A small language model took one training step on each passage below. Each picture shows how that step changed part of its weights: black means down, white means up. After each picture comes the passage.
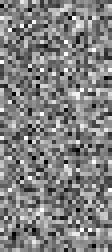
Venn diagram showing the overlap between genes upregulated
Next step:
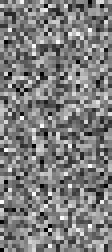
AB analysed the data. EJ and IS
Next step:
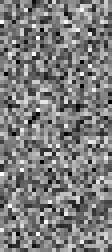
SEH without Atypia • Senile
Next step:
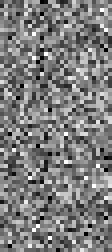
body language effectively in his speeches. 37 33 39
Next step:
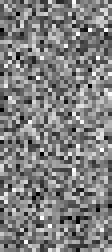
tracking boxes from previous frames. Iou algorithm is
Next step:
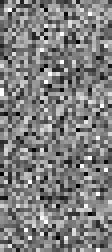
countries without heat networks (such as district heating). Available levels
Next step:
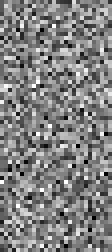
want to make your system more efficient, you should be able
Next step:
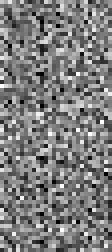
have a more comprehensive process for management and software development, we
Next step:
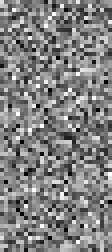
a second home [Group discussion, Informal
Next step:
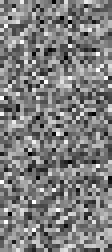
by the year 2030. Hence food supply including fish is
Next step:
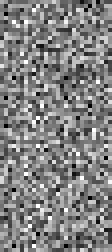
includes macro vascular complications like coronary
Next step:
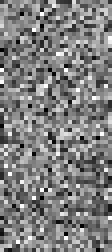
of life satisfaction can also be influenced by sociodemographic
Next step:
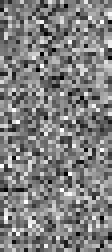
control system [38, 39] is determined from expression:
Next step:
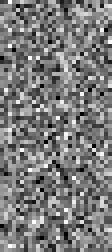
as adjuvant therapy can extend the
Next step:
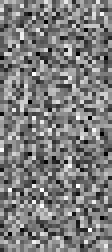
pH was observed to be significantly lower in diabetics as
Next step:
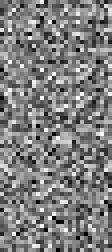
a grounded theory approach to inductively analyze and
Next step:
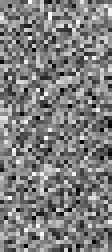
a specific style of music), language, location, access to
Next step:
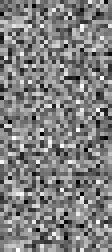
trichilemmal tumour of the
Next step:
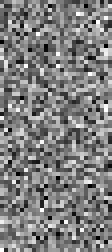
Myanmar. The term (String of
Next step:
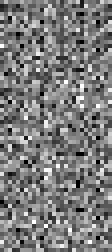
Sachinkumar Sahebrao
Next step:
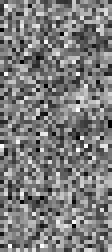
improves outcomes. Median survival with surgery is
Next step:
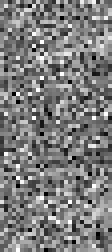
to break the dormancy in teaching and learning during the
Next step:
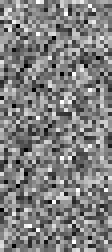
the correlation between reef fish and coral reef health
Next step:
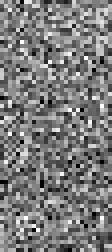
areas of learning, the respondents were students in upper secondary
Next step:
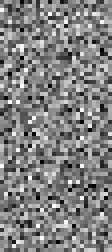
far published series were from 24 (13) to 89
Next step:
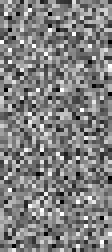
less important is the role of the target structure because its
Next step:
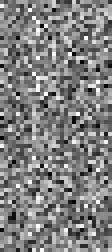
from Ancient Times" by the writer and
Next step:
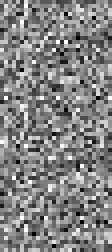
seed, lack of seed conservation methods, and lack of local
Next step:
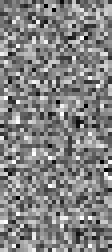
have attracted only scant attention until recently².
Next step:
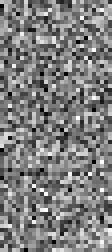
visual system (HVS) is able to automatically
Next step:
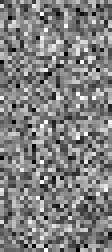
1. Example of a timbre space reduced to three
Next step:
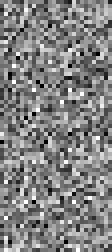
positions of the dye molecule. Thus, Mills
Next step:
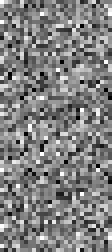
requires better use of existing data. For example,
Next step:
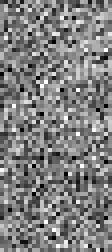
in all pathways: - Generation grows more than
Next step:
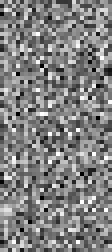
0.25 ± 0.04 but the mean values of
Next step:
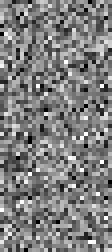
diet (CD); T2, CD +
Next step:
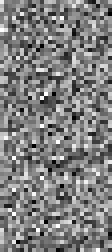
In this paper only the breakdowns of the
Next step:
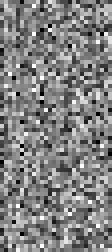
judicial precedent that influences self-defence
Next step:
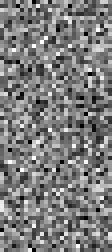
(a) Cross section of a unit cell (b)
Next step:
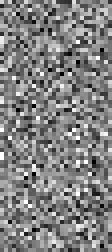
a turbine are controlled by the flow around the rotor,
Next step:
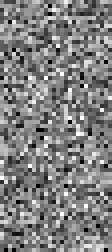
(2) } HashAlgorithm; ```
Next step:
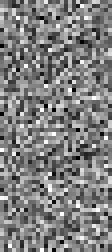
In a success test, a student may get utmost
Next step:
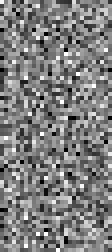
our study ($p = 0.01$). The mean age
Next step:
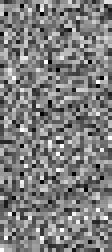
precipitation intensity for events of a duration from 1 hour
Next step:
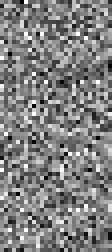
terms based on the ontologies chosen by other work packages
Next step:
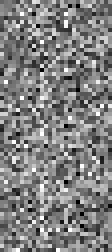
to naturally cool at room temperature, then fired in
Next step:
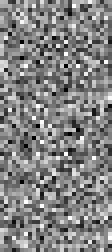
of duck, turkey), or additional sources of
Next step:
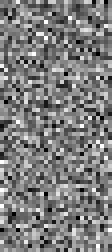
Sagardighi Thermal Power Station
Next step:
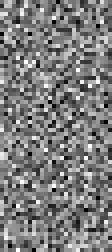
all over the world by its volatile nature. Some
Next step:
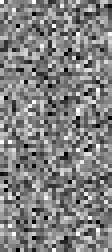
has an incredible anti-inflammatory effect
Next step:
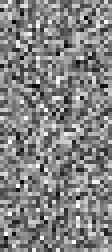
or sulfuric acid for pH adjustments have been
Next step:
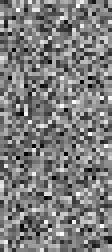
1:3, continuing the washing process until the
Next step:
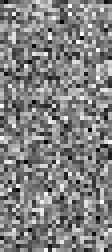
Road Maintenance Sayim Niyaz
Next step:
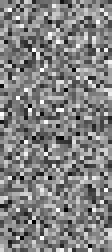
historical-etymological microsystems of
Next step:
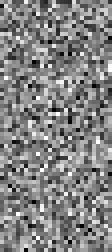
crisis events, for example by replacing defective devices and
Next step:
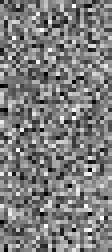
the exchange efficiency (η) and whether it is in
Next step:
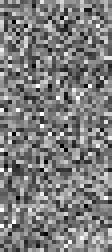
Arlington **Final Report August 2021**
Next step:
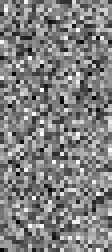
Plastic waste: plastics or plastic products which are
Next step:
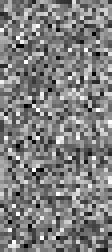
increase the efficiency of carriers on digital platforms are
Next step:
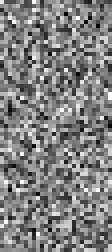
generate only the information users explicitly request. Even seemingly
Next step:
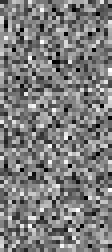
*, Jessly Rajan, Saloni
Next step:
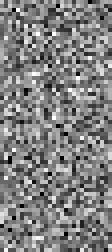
not able to reap the true benefits of implementation.
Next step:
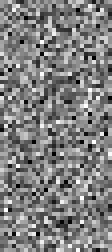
of its great variety of types, methods for synthesizing
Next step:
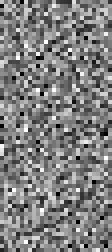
total of 90 females more than 15 years of age with
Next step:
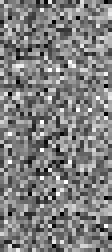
Pollution effect on PV system efficiency. In
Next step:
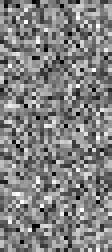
Ficus subincisa Moraceae Fodder
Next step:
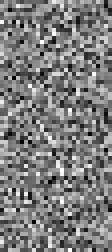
of mobile user, ts- time of sampling,
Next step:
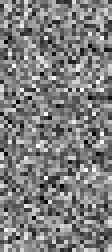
functional relationship and its parameters; however, the same is not
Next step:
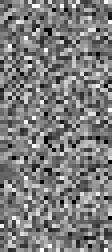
an institution. As an institution, it refers to a group
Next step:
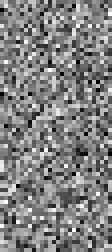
are shareholders and members of the scientific board of
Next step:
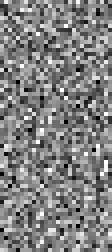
the diagonal cells of the heatmaps presented in
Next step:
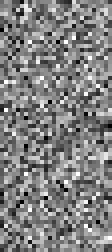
\leq 1$, it is not difficult to obtain
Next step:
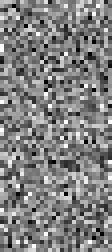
the pestle and mortar, the firewood,
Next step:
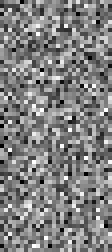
the city square, Karangturi Chinese
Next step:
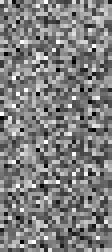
A SYSTEMATIC REVIEW OF
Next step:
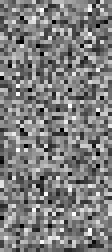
(often termed cooperative initiatives) in
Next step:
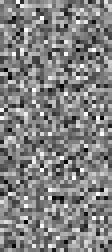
fresh 4-chlorophenol and
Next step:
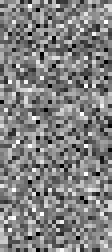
in the entire series of the Rome samples, 9 times
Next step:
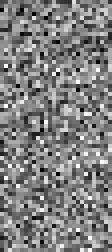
was obtained from all individual participants included in the study.
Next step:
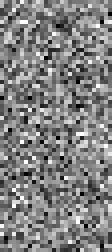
conflict is allowed, i.e. each instructor
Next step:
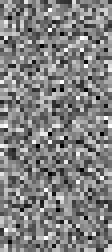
electrodes requires analysis of the electro-conductive properties
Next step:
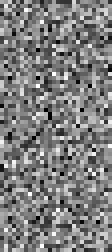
same journals. Both poets declared their first
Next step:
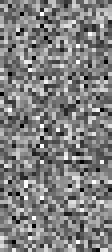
of Mathematics, Physics and
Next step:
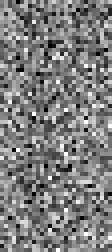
(say $m = 10$) denote the number
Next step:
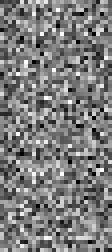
(E'), the loss modulus (E'')
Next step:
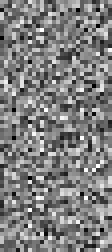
based on type, quality, and features, averaging
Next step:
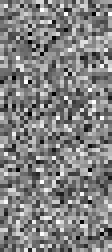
in their ability to improve through hard work tend to
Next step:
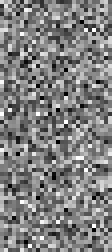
same track $k \in K$ for operation, only
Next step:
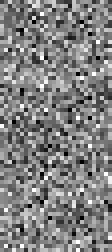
to strategic planning and taking into account alternative ways of obtaining
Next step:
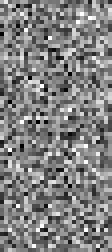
buildings, engineering structures, bridges, fir trees and
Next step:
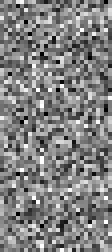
in the same way as the swelling, the maximum of
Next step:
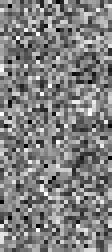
the morning. To avoid undue
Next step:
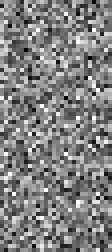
uncommitted to hypothesis, an eponymic label would
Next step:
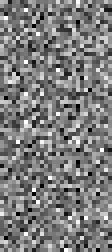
the value of the pressure drops in the plot seems to
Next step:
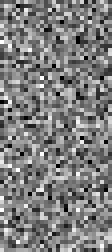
Declaration of 1975, as revised in
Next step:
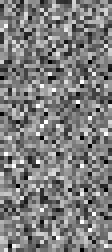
room temperature. All of the specimens from batch casting
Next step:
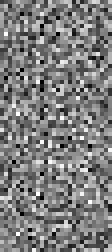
in the world and most of its population needs more energy as
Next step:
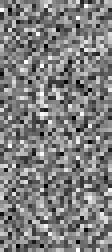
the forest on germination percentage Concolusion The location
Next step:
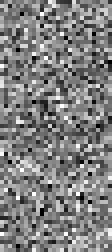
of abroad Filipino employees who have completed the
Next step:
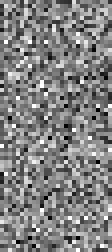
strengths of signals and spurious radiation from the
